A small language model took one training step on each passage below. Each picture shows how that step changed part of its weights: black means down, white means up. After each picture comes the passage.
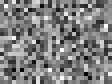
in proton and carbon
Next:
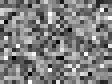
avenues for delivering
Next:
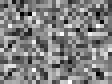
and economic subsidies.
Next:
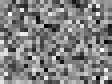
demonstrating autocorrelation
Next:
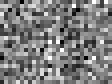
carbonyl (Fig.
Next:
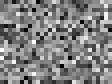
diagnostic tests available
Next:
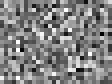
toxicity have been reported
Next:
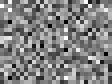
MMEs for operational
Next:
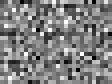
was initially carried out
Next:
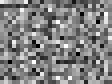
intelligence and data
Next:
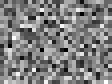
is finely grinded.
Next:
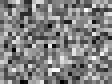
are minor, staying
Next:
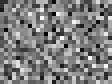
Nasa pana
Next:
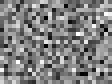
of storage period ($p
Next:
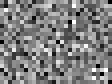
In particular, the recent
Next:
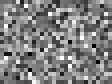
equilibrium with no
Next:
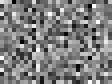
concurrent engineering
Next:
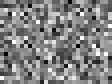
research principles used in
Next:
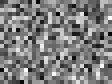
that benefits all the
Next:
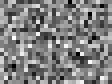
as data imbalance were
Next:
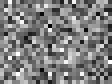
MDA, whereas in
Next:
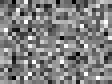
initial goal of the data
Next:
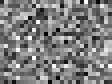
them to plan, initiate and
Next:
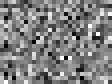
diagnosis, accessibility
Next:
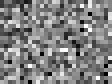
mathematical problem. This
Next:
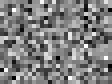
bonding are due to the
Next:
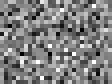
Cite this article:
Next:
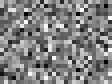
the company can allows
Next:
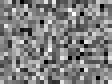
procedure was used to
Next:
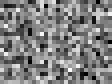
solutions of cupric
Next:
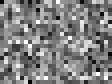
560 kW and operates
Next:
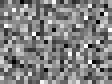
was introduced in the
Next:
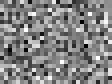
performance of urban and
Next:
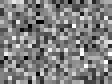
was eventually articulated
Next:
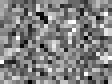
region. The experimental groups
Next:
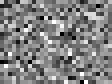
Logar Province.
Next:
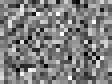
10 ml volumetric
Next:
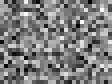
In this section we design a
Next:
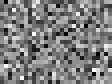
The Lynching instances
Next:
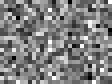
entire course for
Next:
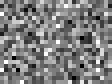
vascular damage
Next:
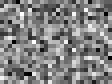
and dentin caused
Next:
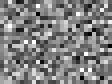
3) Right and left
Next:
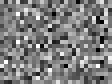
the incubated sample was
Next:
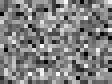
Dickens indicates that
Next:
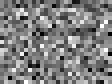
its insights will always
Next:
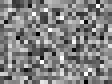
and smart controls using
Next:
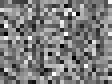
To determine the prevalence
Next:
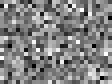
active moieties and
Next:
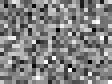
in transferable securities
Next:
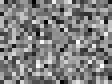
1 SU Trappan
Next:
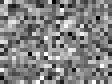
externally. Internally
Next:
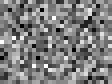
(point 6¹ of
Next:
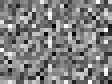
pipeline used for
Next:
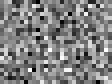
it will get a score
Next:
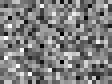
Capital Formation had
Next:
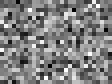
different teaching methods adopted in
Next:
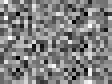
for heritage science
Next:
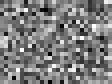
The designed products were evaluated
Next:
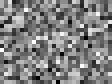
and RCTs of good quality
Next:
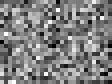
analyzed and simulated in
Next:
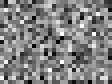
In contrast, free
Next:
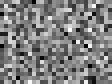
of Soil Science and
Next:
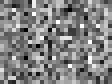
and understanding of young
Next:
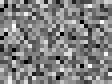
respectively. II.
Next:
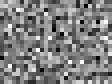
gene banks to support
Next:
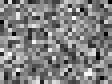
ruminants and also
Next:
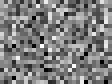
the organ that generates the
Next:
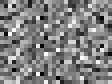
and predictable. In
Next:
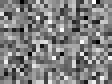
boundary layer flow over
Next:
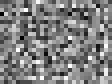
contacted at email:
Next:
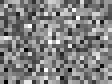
Stability of a fractional
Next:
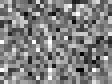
hours to prepare
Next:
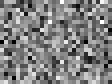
constraints, a
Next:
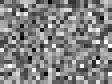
and help solve problems
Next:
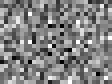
analysis. LE, MR
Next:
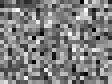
culture, are so strong and
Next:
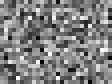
position for all postal
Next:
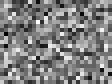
activities. In the present study the
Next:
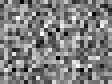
is attributed to its
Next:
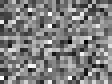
given any importance as media
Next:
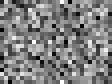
specific purpose, and there
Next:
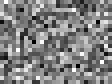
brain, approximately
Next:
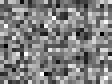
distance is calculated based on
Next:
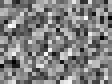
analysis. 5. Manual
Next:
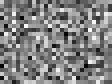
leading indicators of university
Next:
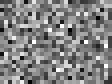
3.20 within the range of
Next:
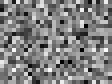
foreign scientists.
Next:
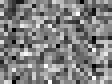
new contagious stories
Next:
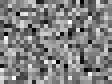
Govt. school
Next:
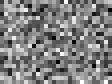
(CT) are termed by
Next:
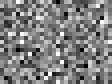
feature pre-processing
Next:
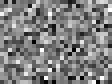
on previous local resource assessment
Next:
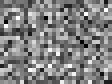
location, and promotion
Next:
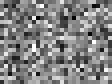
prime time television
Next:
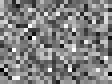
lifestyle, due to
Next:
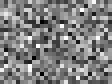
OAL: Assisted
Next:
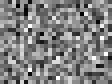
system in real-life
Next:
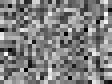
taxonomy due to the
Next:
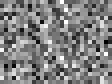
a note value d_n
